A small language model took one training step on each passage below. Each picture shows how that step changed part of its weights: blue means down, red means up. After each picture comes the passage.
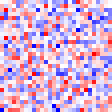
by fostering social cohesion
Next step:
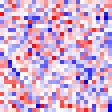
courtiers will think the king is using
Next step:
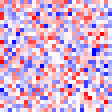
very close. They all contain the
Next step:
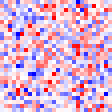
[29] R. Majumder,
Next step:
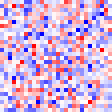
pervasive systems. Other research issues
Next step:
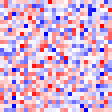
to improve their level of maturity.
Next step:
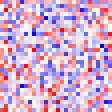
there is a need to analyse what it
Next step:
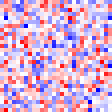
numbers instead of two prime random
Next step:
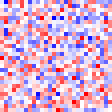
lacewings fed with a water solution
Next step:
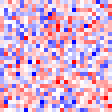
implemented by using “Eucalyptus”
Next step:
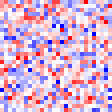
accessible during infrastructure challenges. Stage 5:
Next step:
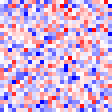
incidence of TB cases in the
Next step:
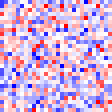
FPGAs. This is achieved by
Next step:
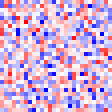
to the main therapeutic group of
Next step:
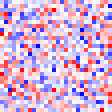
learning process for students starting with different levels and
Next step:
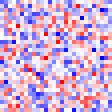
after screening the references,
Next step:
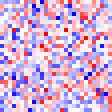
have been investigated. A framework analysis has been conducted
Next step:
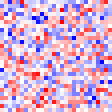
5. This test plan tends to have
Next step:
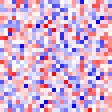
the tunable lasers have been
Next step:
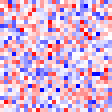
Moscow. Standartinform
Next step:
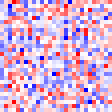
Shevardnadze noted that
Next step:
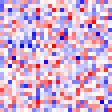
(WFQ). During the simulation,
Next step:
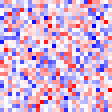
The optimal design of a FC is a complex
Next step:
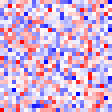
contract. They are scaled
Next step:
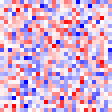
conscientiousness, confidentiality,
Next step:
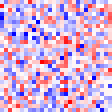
the flare type, but it is difficult to
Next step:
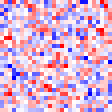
Trujillo JM,
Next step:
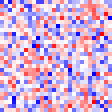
acid) was added. The mixture was then
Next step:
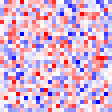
a noise-filtering technique.
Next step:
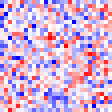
the clients involved in a particular game
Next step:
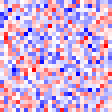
policy over the price policy, (iii)
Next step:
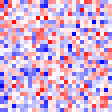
message is concealed in the
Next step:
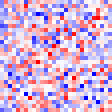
Training brings the change in employee
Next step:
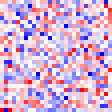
and multiple linear regression analysis. Based on the
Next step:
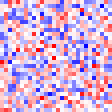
80 million representing 60% of the
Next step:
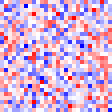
Department of Pharmaceutical
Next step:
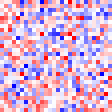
Vitex negundo in the
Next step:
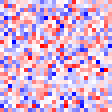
University Faculty of Nursing and
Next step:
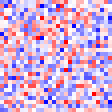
field implies that this system must be regarded
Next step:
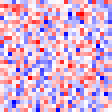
of composite laminates are obtained.
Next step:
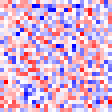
almost all college students in China need
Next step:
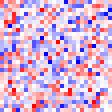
and hospitals that are ready to
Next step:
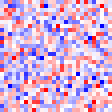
such concepts vis-à-vis
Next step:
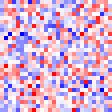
plants require in the critical dryland through
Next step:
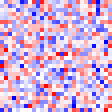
that leverage Artificial Intelligence for specific
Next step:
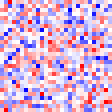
which three groups of patients involved in the study.
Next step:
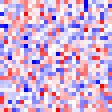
significant higher power in comparison to undesired frequency
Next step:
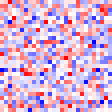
in *guna*, *Ushna
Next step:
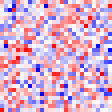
organization's mission with a clear and
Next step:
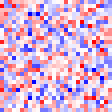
HOW TO CITE:
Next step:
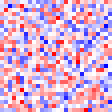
simplified bond graph model of the
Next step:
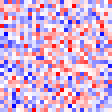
context, the privatization process has its
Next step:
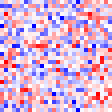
Design Center Private,
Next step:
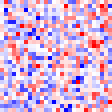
osCommerce and Zen
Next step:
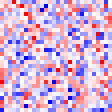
host short-term labour for the
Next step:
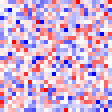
of **fumarate** in
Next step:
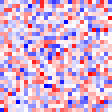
at the elementary school level in Madiun
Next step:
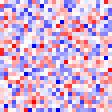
last step in which the output fuzzy set
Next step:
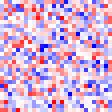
& effective usage of electricity -
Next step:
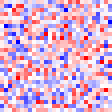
found intermediate learners tended to avoid
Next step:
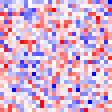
process for increasing profit in the long term
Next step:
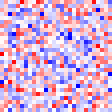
are certain that psychology and physiology are
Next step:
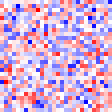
to link hemopathogens occurring
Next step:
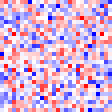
I am very rational when evaluating risky
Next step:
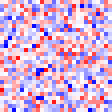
How to cite this book:
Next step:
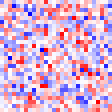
reservoirs in the continent.
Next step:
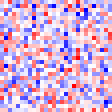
a dried herbarium specimen
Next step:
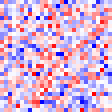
5 m; height: 4 m) having
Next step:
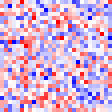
for both absorber and generator in the energy
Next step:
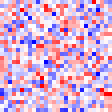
extends the concept of ERCs to
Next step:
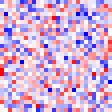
budget (see Eq.
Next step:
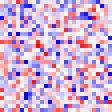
in Biological Sciences, 2013, Vol.
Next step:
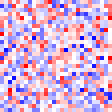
through funding acquisition and overall
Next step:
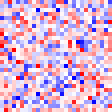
of time. Every moment is
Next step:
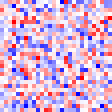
of GeV to TeV emission resulting from
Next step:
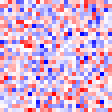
in several peer review sessions, the
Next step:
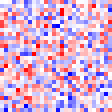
extra layer of data anonymisation for
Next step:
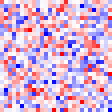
5 Computer skills 3.44 1
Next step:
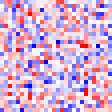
in Bouknadel's
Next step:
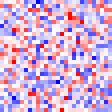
author of this article states that this article has a
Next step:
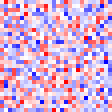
and can interact with it (them),
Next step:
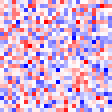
7 and 8 years were examined during the
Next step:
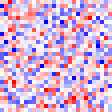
health. Social health is dependent on
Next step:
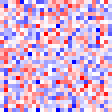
less risky project that increases the probability that
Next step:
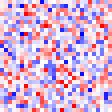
the analysis. Additionally, it can be observed that
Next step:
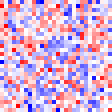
is no significant difference between mean scores of
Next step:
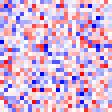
secondary data to address the stated objectives and
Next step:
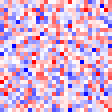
The types of violence 10.9% of the
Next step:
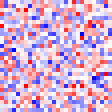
cheering or clapping during a performance is the
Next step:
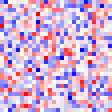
the bank's financial and real investment resources to
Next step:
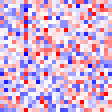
By using the automated design tool, the
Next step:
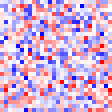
convenience of the proposed nighttime LST
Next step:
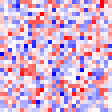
(dynamic fatigue), -
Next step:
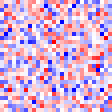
properties that deal with its ability to create
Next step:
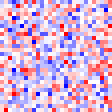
of land surface temperatures using Landsat 8
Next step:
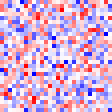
address delegate, address 14
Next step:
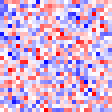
continue the company's activities, it was necessary
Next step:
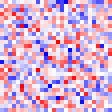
total 524 amino acids, distributed
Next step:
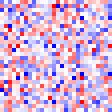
reverse logistics and processes costs and benefits through
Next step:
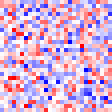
advantages of techniques for reinforcing
